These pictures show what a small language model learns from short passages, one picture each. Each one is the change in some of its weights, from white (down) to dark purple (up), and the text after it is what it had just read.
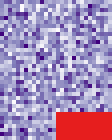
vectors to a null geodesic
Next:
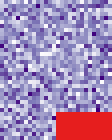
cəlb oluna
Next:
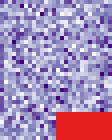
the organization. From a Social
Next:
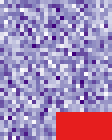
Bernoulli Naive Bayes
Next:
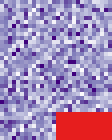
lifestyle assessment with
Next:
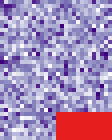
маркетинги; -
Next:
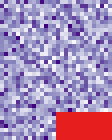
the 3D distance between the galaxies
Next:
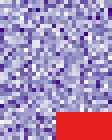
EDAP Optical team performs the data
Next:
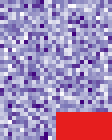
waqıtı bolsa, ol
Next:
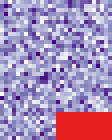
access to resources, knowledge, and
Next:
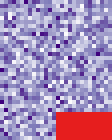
the artefact and confirmed,
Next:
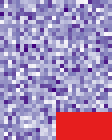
stars, Ivezic08 utilized
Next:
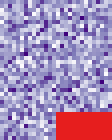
jogo e os movimentos realizados
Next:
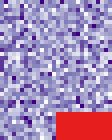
of nonmetal state. This is probably
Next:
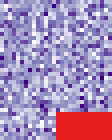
hemicellulose primarily
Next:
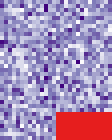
sourcing // Cambridge
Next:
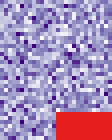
développement. Il faut
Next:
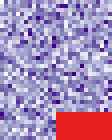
Data Management Plan – complete
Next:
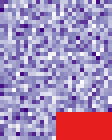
energies and forces on nuclei for
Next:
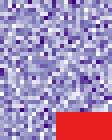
only. But our running example indicates
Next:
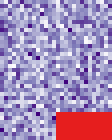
or was invented in 2008 basically by
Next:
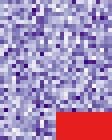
identifikasi digunakan di
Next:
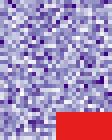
\vee B) = N_m
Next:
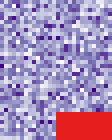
чудовою мовою,
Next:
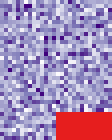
und Termine sind auf der
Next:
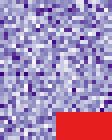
they can't get enough money and
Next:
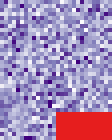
learning repository of the project.
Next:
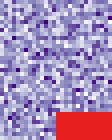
su entorno en varios sentidos.
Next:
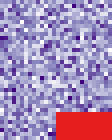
группе в брюшной
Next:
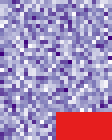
Phenomics, and proteomics,
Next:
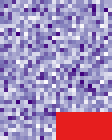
-- how to move forward?}
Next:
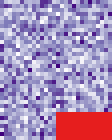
pumped per cycle,
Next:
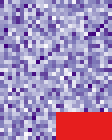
occurs when the angle is outside
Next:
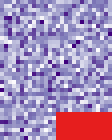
single subcutaneous (SC)
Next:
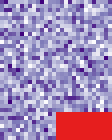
indicated no significant relationship. This
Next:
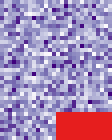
نفس رمز
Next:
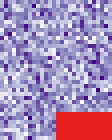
pemberian Kredit Dana
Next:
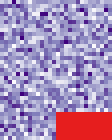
in order to increase the reach in the
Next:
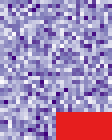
Opinion uitgegeven die de
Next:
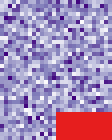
we denote the circumference by
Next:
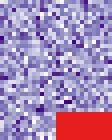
states (Eritrea, and South
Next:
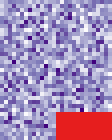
\Delta\partial_\nu \Delta\nn
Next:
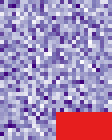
process or resin system. In order to
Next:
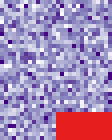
emphasise that SGs delivered
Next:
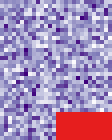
наблюдения отличий
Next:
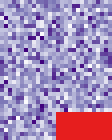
six times (n=862
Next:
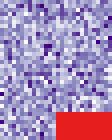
Cardani, R., Croitorov,
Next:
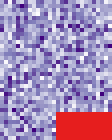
exclusion criteria and final patient
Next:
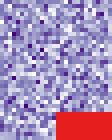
according to the aggregated data
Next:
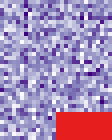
I \diamond F = F.$$
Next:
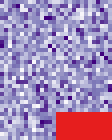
so we create a ranking that is
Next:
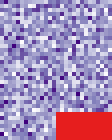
view of a specific scenario on
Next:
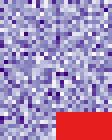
- the images were in focus, had
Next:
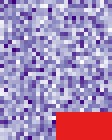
can predict daily price movements, I
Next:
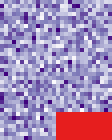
the mixed dataset. All three
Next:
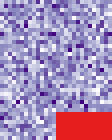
reported. Template spectra are scaled
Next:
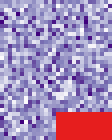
is fulfilled and vanishes
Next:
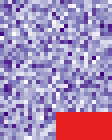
be seen that the proposed EM estimation
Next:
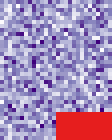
Fund FIRB2008 program,
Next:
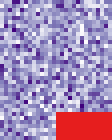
the ethical aspects will be included.
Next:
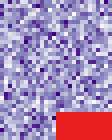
the flavon vev $\phi$, and the
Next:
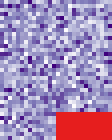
Object Access Protocol)
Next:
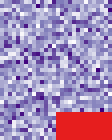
the monopoly of standing on the same
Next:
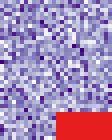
of wave propagation in a TI
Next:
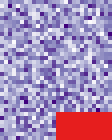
bir o kadar da politik
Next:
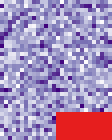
2) and 4 cases of delayed union
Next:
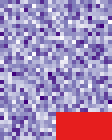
{bumps} in the SBPs are
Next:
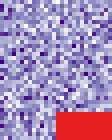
columns give the dates and the
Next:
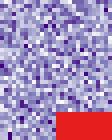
between AOs $a$ and $b$ for
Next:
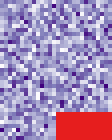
at all {\em strictly smaller}
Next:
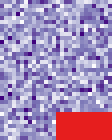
ham yangicha yondashuv
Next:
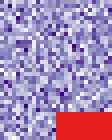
pedagogía crítica se
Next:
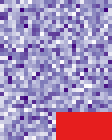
papel das tecnologias
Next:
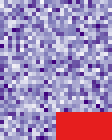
where its stability is not affected. The
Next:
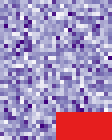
were catheter free. In long term follow
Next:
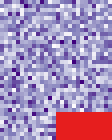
va mard bo'lish kerakligi
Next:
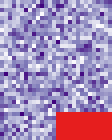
after 1000 epoch, and the
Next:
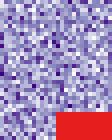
age was considered; 51 – 60
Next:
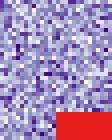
competitive clustering procedure
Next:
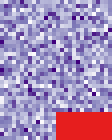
stress coping strategy and stress.
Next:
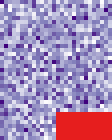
media can help the government in
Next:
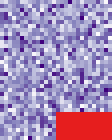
and diverse HFFs in
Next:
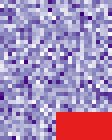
during the COVID-19
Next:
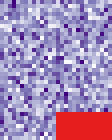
to investigate the effects of the
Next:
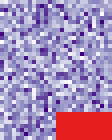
as a primary (aka subject,
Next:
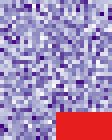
aus den Daten zur Route
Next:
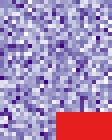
of this integration for different choices of
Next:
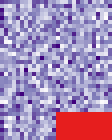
via digital records kept by
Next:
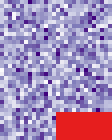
hayotiy tanlov insonning
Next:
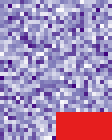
{\em spinless adjoints}.
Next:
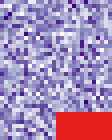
further research, especially longitudinal
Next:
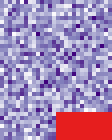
adoptar una postura
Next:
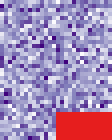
editorial: Claudia Patricia
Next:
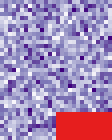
Sultonali Mannopov
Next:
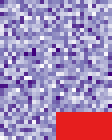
let $K(n,D)$ be the
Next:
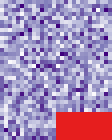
favorable dimuon-separation
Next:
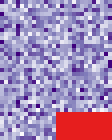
grantlar va startaplarni
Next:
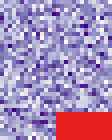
Code findet mit steigender
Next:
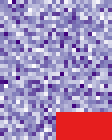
overall mean score of 4.94 which is
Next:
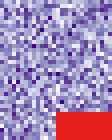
ta‘minlashni nazarda
